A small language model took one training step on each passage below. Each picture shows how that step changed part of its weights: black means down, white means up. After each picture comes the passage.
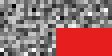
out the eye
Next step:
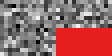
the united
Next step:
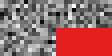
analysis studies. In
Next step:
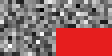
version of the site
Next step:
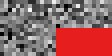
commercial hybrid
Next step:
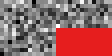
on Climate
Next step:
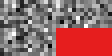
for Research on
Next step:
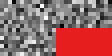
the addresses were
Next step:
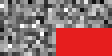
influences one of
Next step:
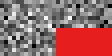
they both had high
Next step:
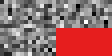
of the environment,
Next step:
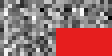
not come at
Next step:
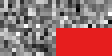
and family in
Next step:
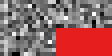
lack of awareness of
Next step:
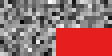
same time, the
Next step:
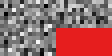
and scientific research including
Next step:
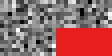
on pricing and
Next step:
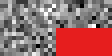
other sterile
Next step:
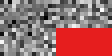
aims to close the
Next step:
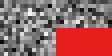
an object in
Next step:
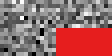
the classroom,
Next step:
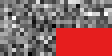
was dissolved
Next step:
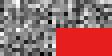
on-time changes
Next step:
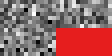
and contexts
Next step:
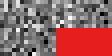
and can be further
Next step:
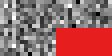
significant cause for concern
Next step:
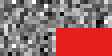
that some lots
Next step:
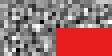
different personalities,
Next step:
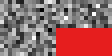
version of the
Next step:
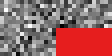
as to have proper
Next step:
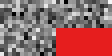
formula referred
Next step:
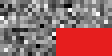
+ Other
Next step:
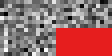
significantly absent in
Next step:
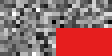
has taken as
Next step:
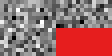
include the demand side
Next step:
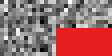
lives and
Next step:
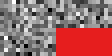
potential threats
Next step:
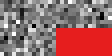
is a difference after
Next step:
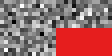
On the performance of
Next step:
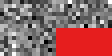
mechanism needs further
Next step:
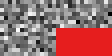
the same volume and
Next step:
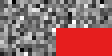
decades of
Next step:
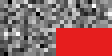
software programming?
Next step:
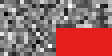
of creative activities
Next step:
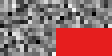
on the market
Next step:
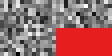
and lack of interest
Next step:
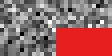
instability (more
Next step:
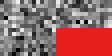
coking with
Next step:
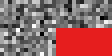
were used for interaction
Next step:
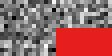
a schematic
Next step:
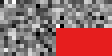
to their new
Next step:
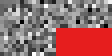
stride size of
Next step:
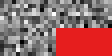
shear angles
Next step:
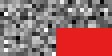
leaves with more
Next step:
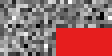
is likely that
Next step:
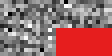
ethnic groups
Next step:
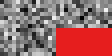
sustainable grazing
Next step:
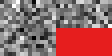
labeling of
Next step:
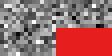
BP says
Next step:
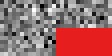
and Method: This
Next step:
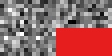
we often have crucial
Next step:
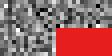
conductivity, and
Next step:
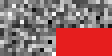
potential. Certain
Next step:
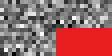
the development of
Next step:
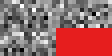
set is trained
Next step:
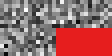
increasingly popular
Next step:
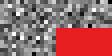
be explained by
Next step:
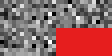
It is also
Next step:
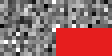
combustion core
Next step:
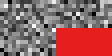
development framework, which
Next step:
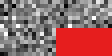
montré des
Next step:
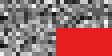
all infrastructures involved
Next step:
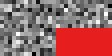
Muslim students
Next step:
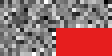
by the active
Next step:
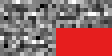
each coefficient was determined
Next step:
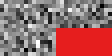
climatic conditions,
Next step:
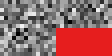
the need to
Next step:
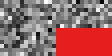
during the use of
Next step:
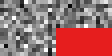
between the two variables
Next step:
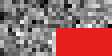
, and finally
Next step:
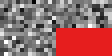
has received funding from
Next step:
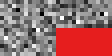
a prospective
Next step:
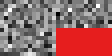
of a Section
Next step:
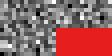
analytical framework of
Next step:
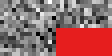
and its composition analyzed
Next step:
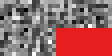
keywords and authors
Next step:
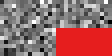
meters above the
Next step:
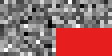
product of the larger
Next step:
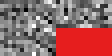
of resistance band training
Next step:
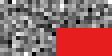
bus management system
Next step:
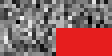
resolve their
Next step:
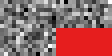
formula in order
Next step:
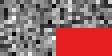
their experiences that they
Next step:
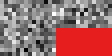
often discourage
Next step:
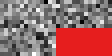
has created a unique
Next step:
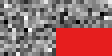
brand image
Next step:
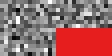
the value of criteria
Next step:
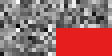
and use if needed
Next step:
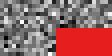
as well as without
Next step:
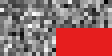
Theory in the
